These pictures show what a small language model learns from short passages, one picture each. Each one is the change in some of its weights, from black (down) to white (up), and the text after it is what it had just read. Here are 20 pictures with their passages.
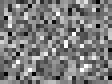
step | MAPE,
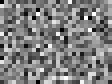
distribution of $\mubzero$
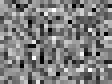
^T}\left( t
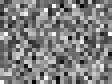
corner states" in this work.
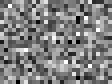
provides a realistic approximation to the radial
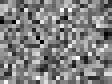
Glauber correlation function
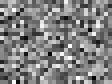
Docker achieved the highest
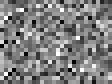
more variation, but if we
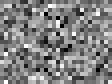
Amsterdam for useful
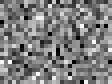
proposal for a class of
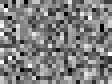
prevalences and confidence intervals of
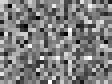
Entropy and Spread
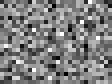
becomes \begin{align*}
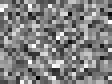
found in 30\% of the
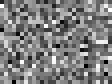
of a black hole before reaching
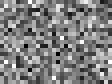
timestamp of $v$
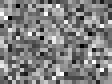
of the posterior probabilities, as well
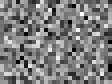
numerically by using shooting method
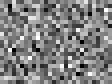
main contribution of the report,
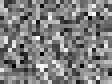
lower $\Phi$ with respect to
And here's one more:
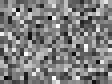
short period gas giants around
